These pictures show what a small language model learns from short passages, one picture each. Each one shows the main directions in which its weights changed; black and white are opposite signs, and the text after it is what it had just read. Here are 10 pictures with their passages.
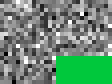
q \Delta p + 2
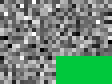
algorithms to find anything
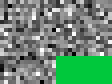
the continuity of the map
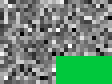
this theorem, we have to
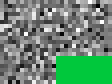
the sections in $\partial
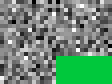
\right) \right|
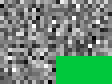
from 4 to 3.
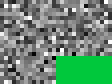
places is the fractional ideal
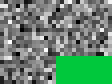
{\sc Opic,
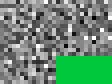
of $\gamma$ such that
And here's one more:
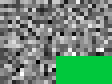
polynomial in $X$). This
